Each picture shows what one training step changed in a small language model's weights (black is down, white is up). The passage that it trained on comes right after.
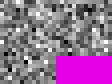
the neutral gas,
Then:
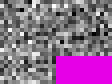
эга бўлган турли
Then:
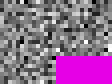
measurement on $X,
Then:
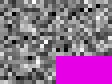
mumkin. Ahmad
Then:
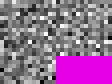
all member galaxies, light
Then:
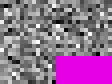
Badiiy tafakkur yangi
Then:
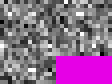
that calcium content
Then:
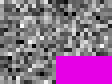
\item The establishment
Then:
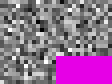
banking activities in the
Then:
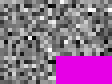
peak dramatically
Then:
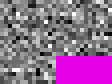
12 S-PLUS
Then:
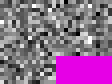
kapsamlı çalışmalar
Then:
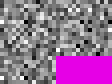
se puede determinar si
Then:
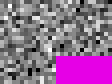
property $F$, is
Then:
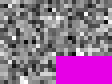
paper is that the proposed
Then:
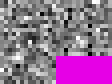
the gas-mixing
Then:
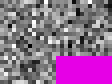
of the sixth grade
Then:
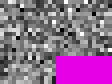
The wake amplitude does
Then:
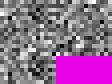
Mungai y
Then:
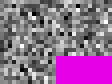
is where the comparison with the
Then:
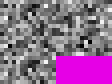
for the case of the
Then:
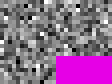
is considered in this paper.
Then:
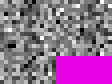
under different illumination and
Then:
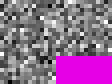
in prediction error is a result
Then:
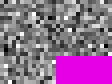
Wigner function presents
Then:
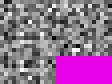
de schets van enige
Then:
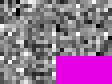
bo‘lib, ularning
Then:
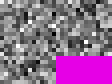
saturation and the only
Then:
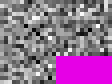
из ключевых
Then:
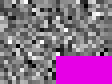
Logo, incorre
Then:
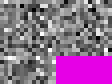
making the algorithm computationally
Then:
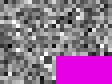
Mazkur omil va
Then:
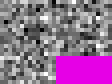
## The model and simulations
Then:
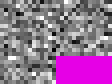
1 | Proximity
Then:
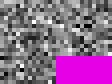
the core atoms. Two
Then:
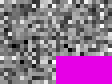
as well as their contributions for
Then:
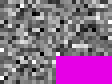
pain to come //
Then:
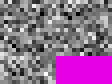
perform better overall. This
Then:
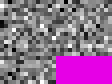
Sample Of The
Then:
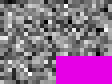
*Walailak Journal
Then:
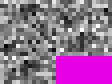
Following the
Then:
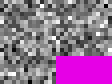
Also, these prior methods
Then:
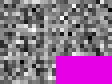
nodes are introduced into the
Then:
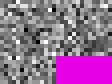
and spectral distortions in
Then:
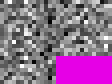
напора потока
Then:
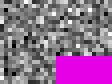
of IUVB solar
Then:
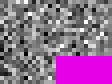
прочности бетона
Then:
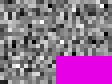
of the assumptions made on
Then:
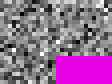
un niveau de performance
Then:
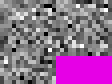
menerbitkan Volume
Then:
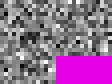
in the two series were
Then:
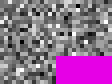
is obtained by the conformal
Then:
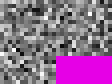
structure. The hyperparameter
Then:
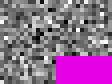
state, as shown in
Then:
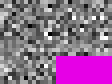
acuerdo con el
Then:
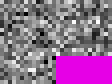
one finds \beqa
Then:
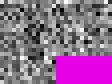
and bias current are given in
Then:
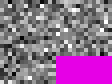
$\Delta E$ is
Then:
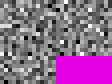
effect on (ACE
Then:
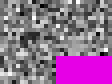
in the test set per
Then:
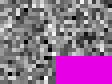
the radiative symmetry breaking
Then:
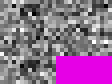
in the continuum limit, where
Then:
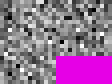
here two interfaces,
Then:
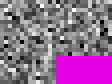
Astros' cheating did
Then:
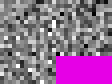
and off-diagonal terms
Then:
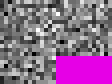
desprender toda
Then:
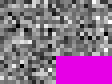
been given to elongated
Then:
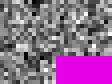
AC and sorts
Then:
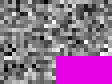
the fact that there are long
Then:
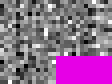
to measure in laboratory
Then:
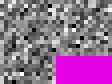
удивление так:
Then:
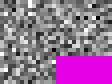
para poder profundizar
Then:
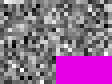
of the mesa are efficient
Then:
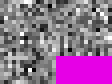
tests of the Newtonian
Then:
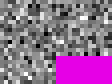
tools are interoperable
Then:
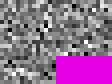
next regime [regime
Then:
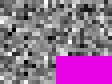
the technologies that make the
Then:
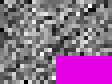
ham osib,
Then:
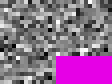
Ethics in Science
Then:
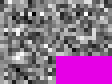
all of the stars. The
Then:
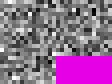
which lay within the limit.
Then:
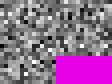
of mock catalogs
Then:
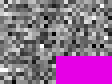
observación en campo y
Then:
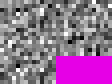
ярми ва XII
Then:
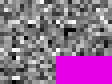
исследованных нами
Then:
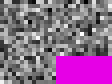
роману К.
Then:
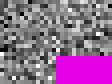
But this does not
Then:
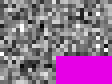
in the middle of
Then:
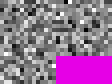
In: *The Geography
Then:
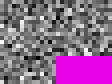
par la période
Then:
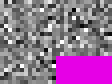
60 Framework..
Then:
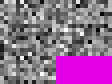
к тому же
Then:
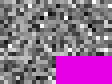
self-lensing events
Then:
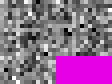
the linear ADH theory
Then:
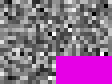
momentum algebra with respect to both
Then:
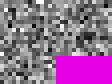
in the infinite-dimensional
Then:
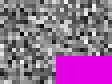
not fully understood.
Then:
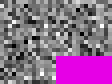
contributions to the EOM from
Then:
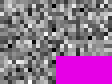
2 de março de
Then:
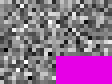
a compound with a
